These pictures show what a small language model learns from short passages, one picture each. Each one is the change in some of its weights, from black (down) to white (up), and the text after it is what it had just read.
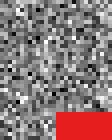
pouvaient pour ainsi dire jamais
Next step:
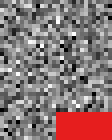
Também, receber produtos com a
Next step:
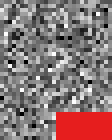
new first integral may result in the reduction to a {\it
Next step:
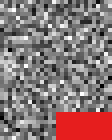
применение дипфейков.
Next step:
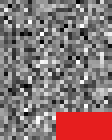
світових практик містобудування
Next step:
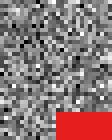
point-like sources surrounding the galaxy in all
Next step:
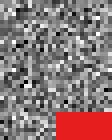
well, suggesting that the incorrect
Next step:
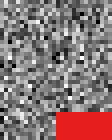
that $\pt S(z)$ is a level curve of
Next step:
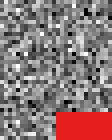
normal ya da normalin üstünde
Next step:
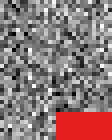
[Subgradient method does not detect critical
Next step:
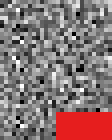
tugab sahro boshlanadigan
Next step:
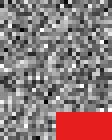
$\rho_n$ is the normal-state
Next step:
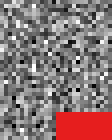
b]$. Теорему доведено.
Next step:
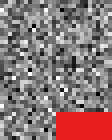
requires more quantitative information. A central goal is to
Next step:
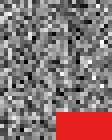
экономика, сельская местность,
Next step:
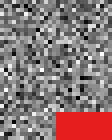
crucial mathematical tool the basis of score-based
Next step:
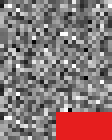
қўзиларни баҳолашда
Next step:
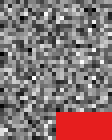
was 60% en wordt 100%. Het
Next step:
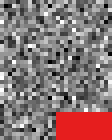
the ratio $\psi$/Continuum,
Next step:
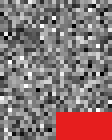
positive definite but it is nonnegative definite (see
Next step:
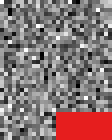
the workshop to evaluate the performance of our system.
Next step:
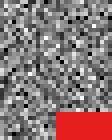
et al, 2019). Com o fortalecimento
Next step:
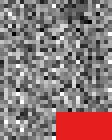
результаты коэффициента
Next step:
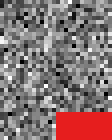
that $K$ is a bounded linear map in classes
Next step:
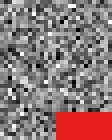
s), spectral evolution from hard initial pulse to significantly softer
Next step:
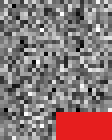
\end{eqnarray} Orlik \cite{Or}
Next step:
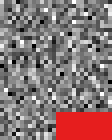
d'indépendance entre les élèves
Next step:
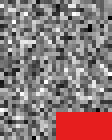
come varca la stagione il suo
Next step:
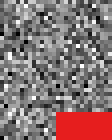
case $$\Sigma(v)=\sigma >0, \qquad
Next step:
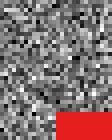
that the wave function for $N$ independent particles is the
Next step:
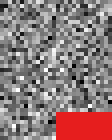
Vietoris-Begle Theorem
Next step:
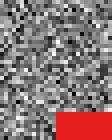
with foreign students. At the first
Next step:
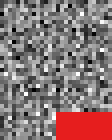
сюжетной линией книги
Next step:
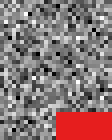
same Y-Z plane. Consider both electrons in the
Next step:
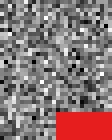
groups $W(B_{n})$ and
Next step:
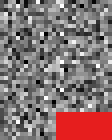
davomida qo'llar tirsak
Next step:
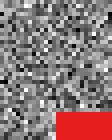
in a free two-neutron system we thought
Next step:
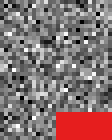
projectively equivalent to \begin{eqnarray*}
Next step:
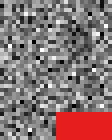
oshgan. 2024 yil yanvar-iyun
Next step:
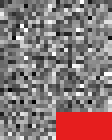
with both probability conservation and random probability partition at each step of
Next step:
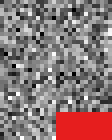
of \emph{Sample~3} are less than
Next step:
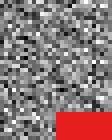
vitro sunt ființe umane
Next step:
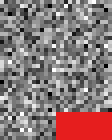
{\bf (BE)}. One could prove completeness
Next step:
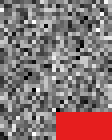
\end{table} A GMM-UBM
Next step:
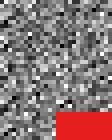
com o intuito de analisar
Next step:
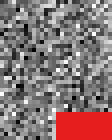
implemented by companies in order to mitigate the
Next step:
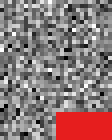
Let $\alpha, a,b>0$ be given
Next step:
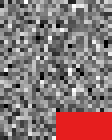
$\left( \underline{u}\left(
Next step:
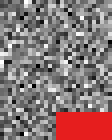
we assert that the filtration given by
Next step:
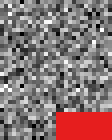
Table 1: Key length and base for a
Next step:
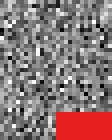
is denoted $X_A$. Note that
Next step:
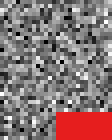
of connected components of $\Xi (T^3)$, it
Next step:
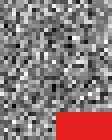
of the National Accounting and Reporting
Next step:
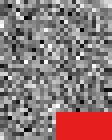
three groups, correspondingly. In all these three cases
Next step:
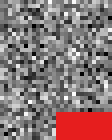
Barbosa, onde a sala de
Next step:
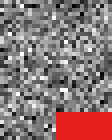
scenario where the given physics has non-local microscale
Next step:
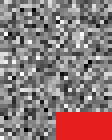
(b) asymmetric/friendly,
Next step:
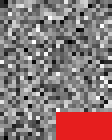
o ano de 2018 também. O estudo é
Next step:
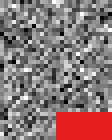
highly oriented pyrolytic graphite
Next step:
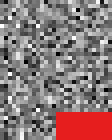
bancaire des marocains et
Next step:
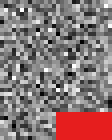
case of the structure function the head-on collision of
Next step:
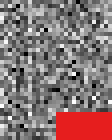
its translation into English, which we present
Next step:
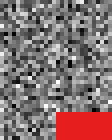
кирпичных стенах показаны на
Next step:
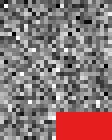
coupling $J$. The main structure of the phase diagram follows
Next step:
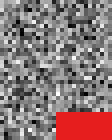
digital dos indivíduos. Silveira
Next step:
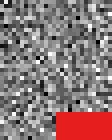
conduct mismatch-based RLAs
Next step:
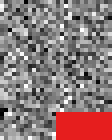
Observation \ref{obserknn}, thus proved
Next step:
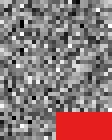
the theorem can be circumvented. The model,
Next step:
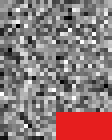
of beam extraction through puller is a distribution over the
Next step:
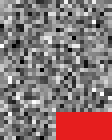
for any subgraph $H'$ of $H$, it
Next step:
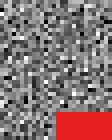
por meio de uma simbolização, ou
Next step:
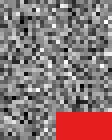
above equation, we thus assume, as a first approximation,
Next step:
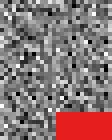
toʻgʻri tushunmaydilar.
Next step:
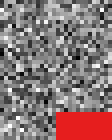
\SL_n(\R). $$ is the direct
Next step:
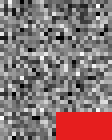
показник групи консервативного
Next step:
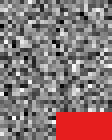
EW components of accelerations, due to the
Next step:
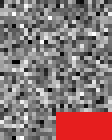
target mass effect is responsible for a major part of
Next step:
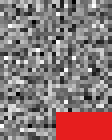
e consistência adequadas. A estação
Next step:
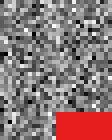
LBGs at $z \gtrsim
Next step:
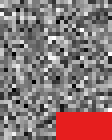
$\sup\T$ left-dense. For
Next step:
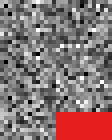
del Medio Ambiente (2022)
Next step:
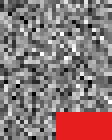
graph, we associated a coordinate variable to each edge of the
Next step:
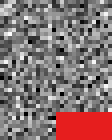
degree generators form a complement to the lower degree ones,
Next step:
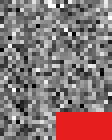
this analysis, DSOs make decisions on
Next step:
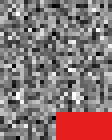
operators, mapping groups, representation of group homomorphisms, homotopy
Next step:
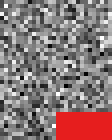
The Wirtinger derivatives are defined as the following linear
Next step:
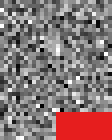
hence compact and complete too. \par % Two important
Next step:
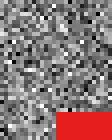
протидії економічній
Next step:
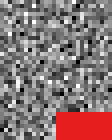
de control constitucional mediante el cual los
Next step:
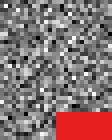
étaient focalisées sur des quelques
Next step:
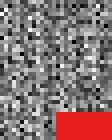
darajada saqlab qolish imkonini beradi.
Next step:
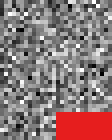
the boundary conditions for vorticity are nonlocal
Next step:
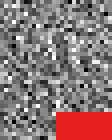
of new physics, $y_{eff}=1$.
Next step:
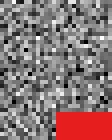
and the J\"ulich Supercomputing
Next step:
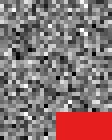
поправкам к ст. 117
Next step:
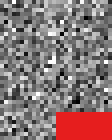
all the test problems that are included in the OTP
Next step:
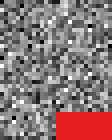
not so natural to try to find a distortable
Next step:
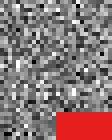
\nonumber &\le& \mathbb{P}\Big(
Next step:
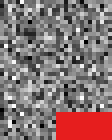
beradi. Soibning quyidagi baytida
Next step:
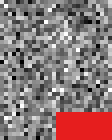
раскрытие всех возможностей
